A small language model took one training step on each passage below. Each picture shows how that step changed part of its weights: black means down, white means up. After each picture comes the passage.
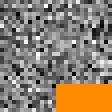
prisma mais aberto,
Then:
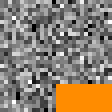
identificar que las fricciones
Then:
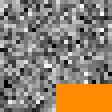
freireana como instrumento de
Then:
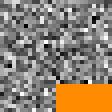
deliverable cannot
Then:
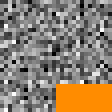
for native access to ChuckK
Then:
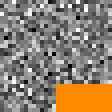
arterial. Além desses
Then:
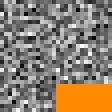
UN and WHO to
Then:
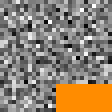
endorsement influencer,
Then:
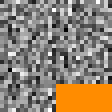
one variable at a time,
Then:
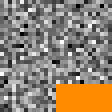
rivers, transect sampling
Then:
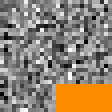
reverse-phase analytical
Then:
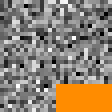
T. Evaluation of the
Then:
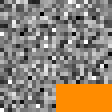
development of historical knowledge. In
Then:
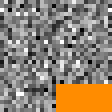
the basis for testing the
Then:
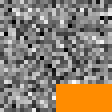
Kalit so'zlar:
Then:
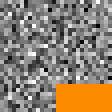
компанія TURE
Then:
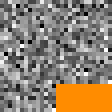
і для власника
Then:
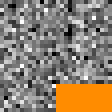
exercemos nossa
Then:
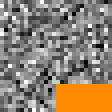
glycolytic product)
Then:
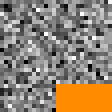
of Viral marketing strategies
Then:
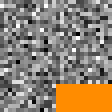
bilan dastlabki
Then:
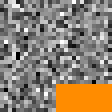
each loop are included as
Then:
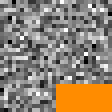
groups also openly allowed
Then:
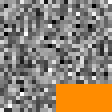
geopolitical areas of
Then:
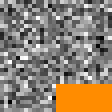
was performed to depict the
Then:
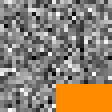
sea navigation,
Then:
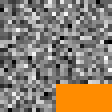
the few artists from
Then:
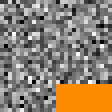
nonlinear equation (1).
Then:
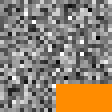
between religious and secular
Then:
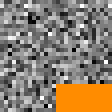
le monde entier.
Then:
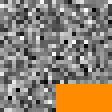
meters away from anyone who
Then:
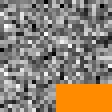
of the neoplastic
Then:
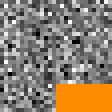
tidak sepenuhnya
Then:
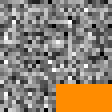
Movement and economic activity:
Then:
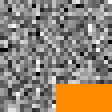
Trening jarayonidagi
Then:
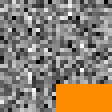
Ils sont en étroite
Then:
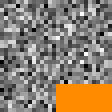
and Regional Cancer
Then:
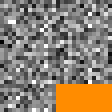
reduces the time between when data is
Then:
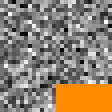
in terms of the number of standing
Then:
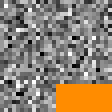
manage the case study,
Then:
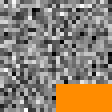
for Horizon Europe
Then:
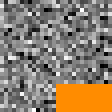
and cannabigerolic
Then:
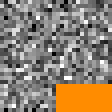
in the decision matrix
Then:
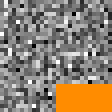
Verteporfin (12
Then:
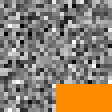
turli tumanligi bilan
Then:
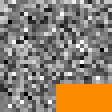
researcher has introduced novel
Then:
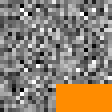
Г., Основи
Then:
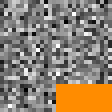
dwellings construction with
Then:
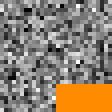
galaxy under investigation.
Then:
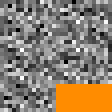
УССР ЛА –
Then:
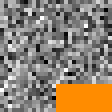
a similar vein down
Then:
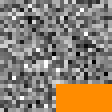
dekda, Namligi
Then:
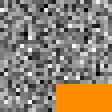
унда яйлов 100
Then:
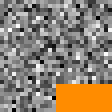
intervyu shaklida,
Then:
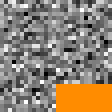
and female protagonist,
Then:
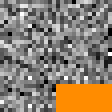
Segundo o autor,
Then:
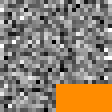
cherry tomatoes.
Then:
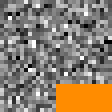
i7 with x64-bit
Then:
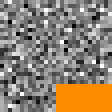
denotative aspects are
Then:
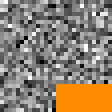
e direitos transacionados
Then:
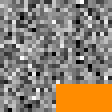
parameters among patients with
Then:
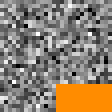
Clarendon Press,
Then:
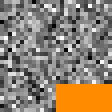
of entrepreneurship.
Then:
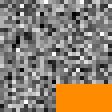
to) future mobile
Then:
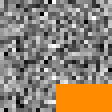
g'oyalarini taklif
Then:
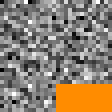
need to support - ORCID
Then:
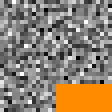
other aspects or what is
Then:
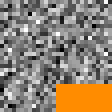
length of residency and the
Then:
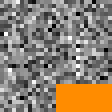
in line with the studies of
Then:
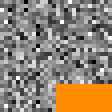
Resultados Este proceso es
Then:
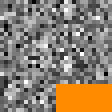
process, The system's design and sensor
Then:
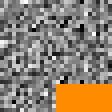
formation of these failures as
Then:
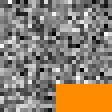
Sung et al. [17]
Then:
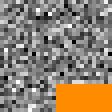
positif CR terhadap
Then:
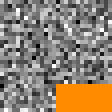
tizimli yondashuv
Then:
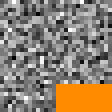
those times and their
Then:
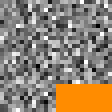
речи учащихся,
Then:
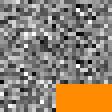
the filling percentage from
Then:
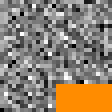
educational institutions, companies,
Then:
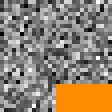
arm to detect and pick
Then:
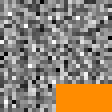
1000 and converted to
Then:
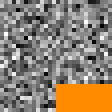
products for cultural tastes,
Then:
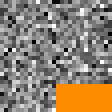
Interactive Annotation.
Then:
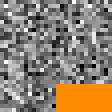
will be in the denominator in
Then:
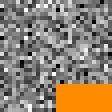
enhanced environmental durability of
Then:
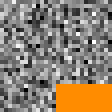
carcinoma were above
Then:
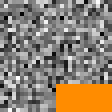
a una figura y sectores
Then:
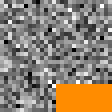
coefficients flow that
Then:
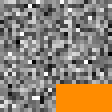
de negligência individual, mas de
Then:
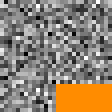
anatomical correlate is
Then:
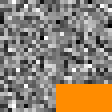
of the fish under treatments over
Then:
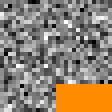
trauma, changes in
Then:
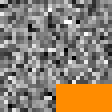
document sets the strategic goal
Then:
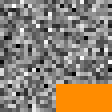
appear, these metals should be
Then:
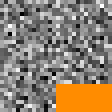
portabilità dei
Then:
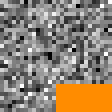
Entering and Leaving the
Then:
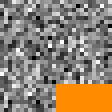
clicking intention, and
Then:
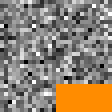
short supply and ration
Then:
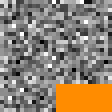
reported data^{4,14}.
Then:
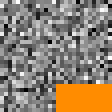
aimed at tactile and
